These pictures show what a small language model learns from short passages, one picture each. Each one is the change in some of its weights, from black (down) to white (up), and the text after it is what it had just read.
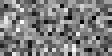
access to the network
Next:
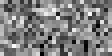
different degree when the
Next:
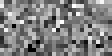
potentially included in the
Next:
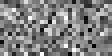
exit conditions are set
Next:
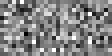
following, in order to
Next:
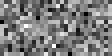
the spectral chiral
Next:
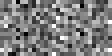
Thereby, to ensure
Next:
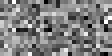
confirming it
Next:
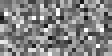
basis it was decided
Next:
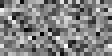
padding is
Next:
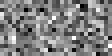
The inset shows the
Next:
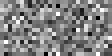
of an active compound
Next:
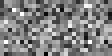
of Te and
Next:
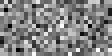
$Q$ increases,
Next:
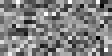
highlights that
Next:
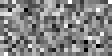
presented in the study are
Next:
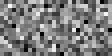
reducing the ecological
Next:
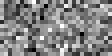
were stable before
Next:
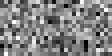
is in agreement with the
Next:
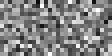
nonces – especially when
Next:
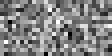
of sessions with
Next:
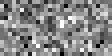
accord with the characteristics
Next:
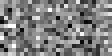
local models [12].
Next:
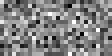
have found that in the
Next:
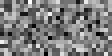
(\bibinfo {year}
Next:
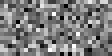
hydrogenation to give
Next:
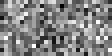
and arise from primary
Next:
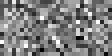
technique developed, based on
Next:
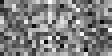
accessible; however,
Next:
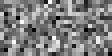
International Conference
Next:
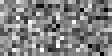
is embodied
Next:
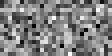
not working. The
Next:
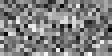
to be further optimized
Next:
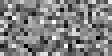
node $j$.
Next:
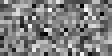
foot should be
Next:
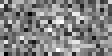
the problem of finding
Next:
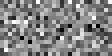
for such protocols to
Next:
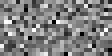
which could be closer
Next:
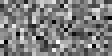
mounted on an
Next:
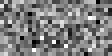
the said
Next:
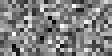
flow generated by this
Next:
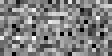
carriers in real space
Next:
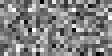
inside the shell
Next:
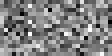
can be easily
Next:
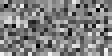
to sample a wider
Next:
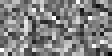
emotional stressors
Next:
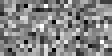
lesion measured
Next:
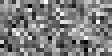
by the 4th
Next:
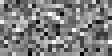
have a higher VHE
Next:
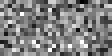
enables users to provide
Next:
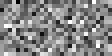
criteria for each
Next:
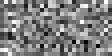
considerations about the
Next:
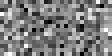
number of neither
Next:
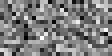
depends largely on plant
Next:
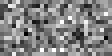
word, without
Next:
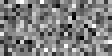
save the interactive
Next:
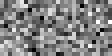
stop, a question
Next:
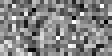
stretch in
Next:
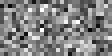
so that students could work
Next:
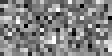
*Chi square
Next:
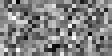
levels used in the present
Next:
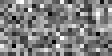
Spanish as a
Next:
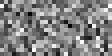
the Kondo temperature
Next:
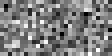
and the alternative
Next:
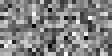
online mode of teaching
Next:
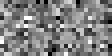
space research organisation was
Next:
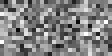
schools and centers
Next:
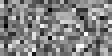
with future professionals
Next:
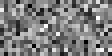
fibres at the
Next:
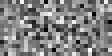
computer games
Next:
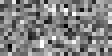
years, Martin
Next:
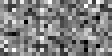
given by the global equilibrium
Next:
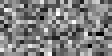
was actually trying
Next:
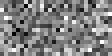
splitting as it
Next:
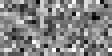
standard for the prediction into
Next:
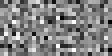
is also used in
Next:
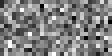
direction. Single
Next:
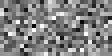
finite and can be obtained
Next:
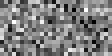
is simply a lack
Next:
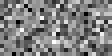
the microsecond range
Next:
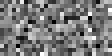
acquired. For
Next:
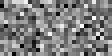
monitored from a
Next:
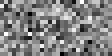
the properties of various
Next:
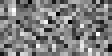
The course involves
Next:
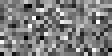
by acetone,
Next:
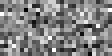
performed. Results from
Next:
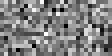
$U$ that is
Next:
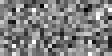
MF collected and
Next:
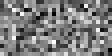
This approach has come
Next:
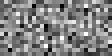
and root length,
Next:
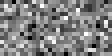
Several methods have
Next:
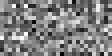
condition of resonance
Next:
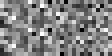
an integration of an exact
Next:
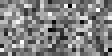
corresponding channel outputs
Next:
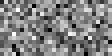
in this work (see
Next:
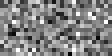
is found to provide the
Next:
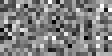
I Gender
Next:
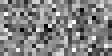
of the calculated signal does
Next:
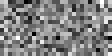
in a crossed field
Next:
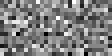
for his/her
